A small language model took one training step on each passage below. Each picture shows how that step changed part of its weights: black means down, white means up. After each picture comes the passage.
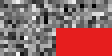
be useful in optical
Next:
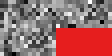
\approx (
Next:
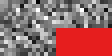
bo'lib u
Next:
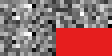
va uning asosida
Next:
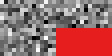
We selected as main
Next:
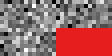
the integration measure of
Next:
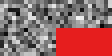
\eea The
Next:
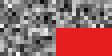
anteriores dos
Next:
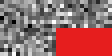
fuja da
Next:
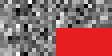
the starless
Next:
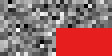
the real space
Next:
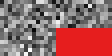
the intensity noise as
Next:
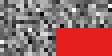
jij het
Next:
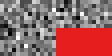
risque de
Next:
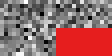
are involved)
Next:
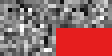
de todas as
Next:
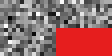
This arises if
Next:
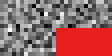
the state of the
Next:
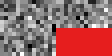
consistent with those
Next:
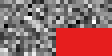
which is the
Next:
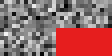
diagnosing other
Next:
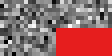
with the experimental data
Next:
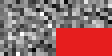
er noch bis
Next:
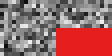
\kappa \tau
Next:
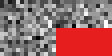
после развития
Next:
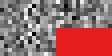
only by performing
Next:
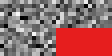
the organizational form
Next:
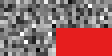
both scenarios, the
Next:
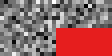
the accreted
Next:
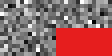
states as the physical
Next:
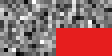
derivative along the
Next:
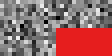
All calculated data are
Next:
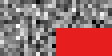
times in order for
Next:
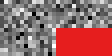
are asymmetric in
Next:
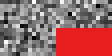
a single block
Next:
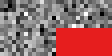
uso de la
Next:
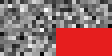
past darajada
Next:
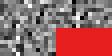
recent RXS
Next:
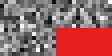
term with the
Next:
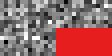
based on a cluster
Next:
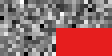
a hyperbolic
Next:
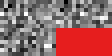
diversity of the
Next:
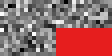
state of the
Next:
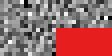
TD occurs when
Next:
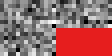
may simply be of
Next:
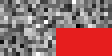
background, and this
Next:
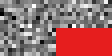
En dicho
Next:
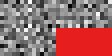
eigen vermogen
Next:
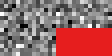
stellar thermal driven
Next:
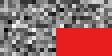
is number of
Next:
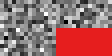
anggota dari
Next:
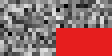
IES frequency control
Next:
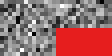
will impact the
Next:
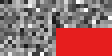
additional Abelian
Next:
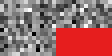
denote the eigenvalue
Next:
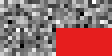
na MO é
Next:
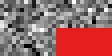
it is possible to
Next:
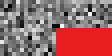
training progress.
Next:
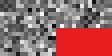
як і в
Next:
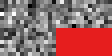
events survive
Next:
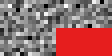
– generalmente
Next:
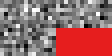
to a significant reduction
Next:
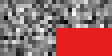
déjà les
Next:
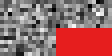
déficit de
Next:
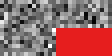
the other datasets.
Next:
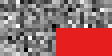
same as Figure
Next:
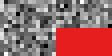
information. To capture
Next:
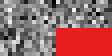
capability scale.
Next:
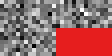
are batched
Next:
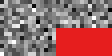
(Only the
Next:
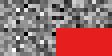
wie wir mit
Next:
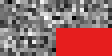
paths between
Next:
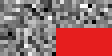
take into account interaction
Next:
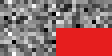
source producing the
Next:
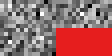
To assess how
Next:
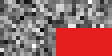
a sufficiently long
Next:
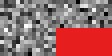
related artifacts
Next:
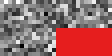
satisfy Zeldovich
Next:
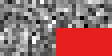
presents a significant
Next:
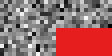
under the condition of
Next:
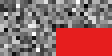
coincides with the
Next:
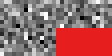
$\chi$ is
